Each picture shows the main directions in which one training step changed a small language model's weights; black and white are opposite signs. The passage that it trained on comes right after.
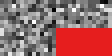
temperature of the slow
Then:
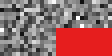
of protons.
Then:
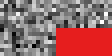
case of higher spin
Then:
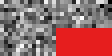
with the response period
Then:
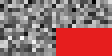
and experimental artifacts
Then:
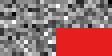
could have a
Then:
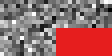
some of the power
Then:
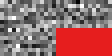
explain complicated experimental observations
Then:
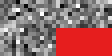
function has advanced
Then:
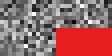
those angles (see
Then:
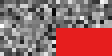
electric speeds expressed
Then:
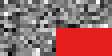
computed the low
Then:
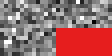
assumption, the correct
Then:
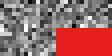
and that we can
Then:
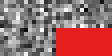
matter detection. \\
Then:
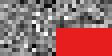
version is \be
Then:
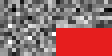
promotion reduced
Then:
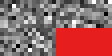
layer (cf.
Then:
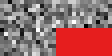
galaxy was associated with
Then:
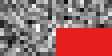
other coexisting
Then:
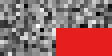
devices of Alice and
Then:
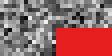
is recovered exactly
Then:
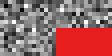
massive case those are
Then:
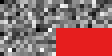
classified as galaxies
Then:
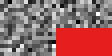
and motivation**
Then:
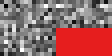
representing bug
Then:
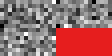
admits the
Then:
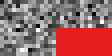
average surface distance are
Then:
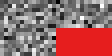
parameters, in Section
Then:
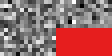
remain mostly qualitative in
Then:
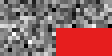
field equations in a
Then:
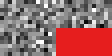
\dot {
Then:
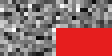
the TCAS
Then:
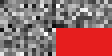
lighter heavy
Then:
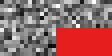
on sequential tunnel
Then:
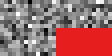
using SMT
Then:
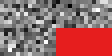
a finite region in
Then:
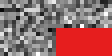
of human behavior observed
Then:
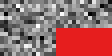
well as the properties
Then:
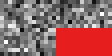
The relative entropy of
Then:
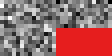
set will be much
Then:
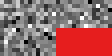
against the body to
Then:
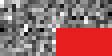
true values. The
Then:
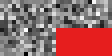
history. Almost
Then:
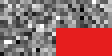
meets the
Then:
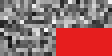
its many applications
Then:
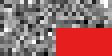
for that matter from
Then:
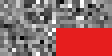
whose energy is fixed
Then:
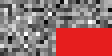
al.\ in
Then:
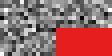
grateful to
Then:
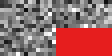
that of the average
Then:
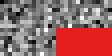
Lagrangian displacement,
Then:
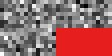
the other hand,
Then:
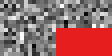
process is purely driven
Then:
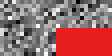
approach has the added
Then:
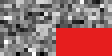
much larger than the
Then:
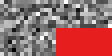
work fluctuations in systems
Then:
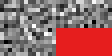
is the AdS radii
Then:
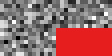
their contribution to the
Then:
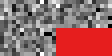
redshift bins and all
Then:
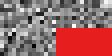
invisible particles
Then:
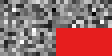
models are used in
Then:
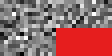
were performed in the
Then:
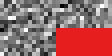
pattern over time and
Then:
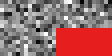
the relationship between
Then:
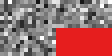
\newblock {\em
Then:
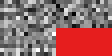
to explore limits in
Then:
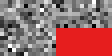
Our modified training procedure
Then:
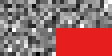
which corresponds to a
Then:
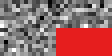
surface shown at the
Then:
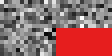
with the same frequency
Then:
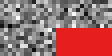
One obtains:
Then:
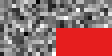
critical current density for
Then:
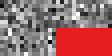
reconstructed trigger
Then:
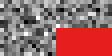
induce chemical
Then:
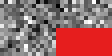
In this regime of
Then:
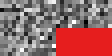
of a prolate
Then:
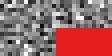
and hence play a
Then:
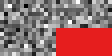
stars, such as
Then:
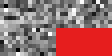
not satisfactory
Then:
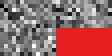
proof.} We
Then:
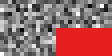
the reconstructed momentum
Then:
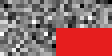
SN LCs presented
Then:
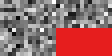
to a higher flux
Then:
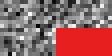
respect, these relations
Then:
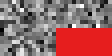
mitigating systematic
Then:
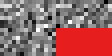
aligned anymore
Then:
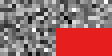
in order to
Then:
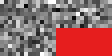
of WH2
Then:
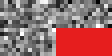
our best fit parameters
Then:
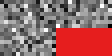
excited particles in the
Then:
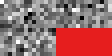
transverse momentum of one
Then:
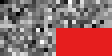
Lagrangian dual variable,
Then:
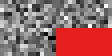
the component of the
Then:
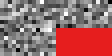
find that, up
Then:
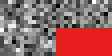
The model we employ
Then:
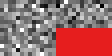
OCs, namely
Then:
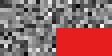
that a crossover
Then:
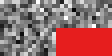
thermal conductivity is determined
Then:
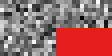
the same geometry,
